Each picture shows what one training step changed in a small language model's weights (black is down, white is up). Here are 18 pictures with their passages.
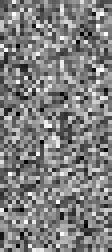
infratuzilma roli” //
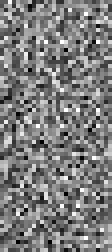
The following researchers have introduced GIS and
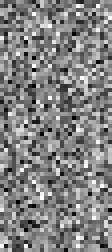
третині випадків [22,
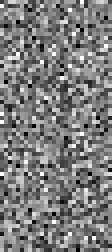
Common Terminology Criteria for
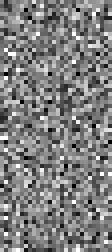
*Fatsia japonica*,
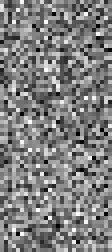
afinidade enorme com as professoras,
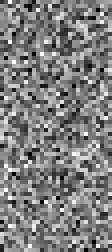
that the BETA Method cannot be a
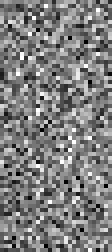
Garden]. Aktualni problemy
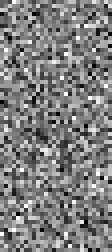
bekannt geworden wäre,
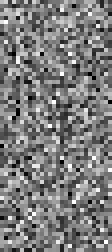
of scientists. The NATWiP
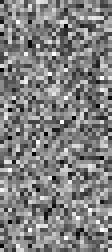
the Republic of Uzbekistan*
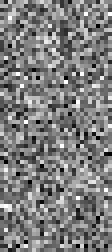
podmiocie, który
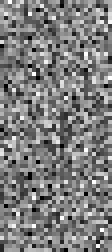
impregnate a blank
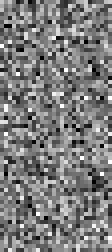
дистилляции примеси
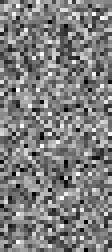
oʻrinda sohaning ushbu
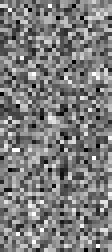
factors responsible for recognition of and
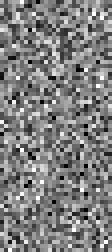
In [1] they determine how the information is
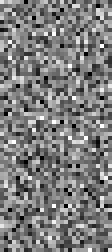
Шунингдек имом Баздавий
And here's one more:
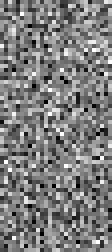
и распространенных сосудистых
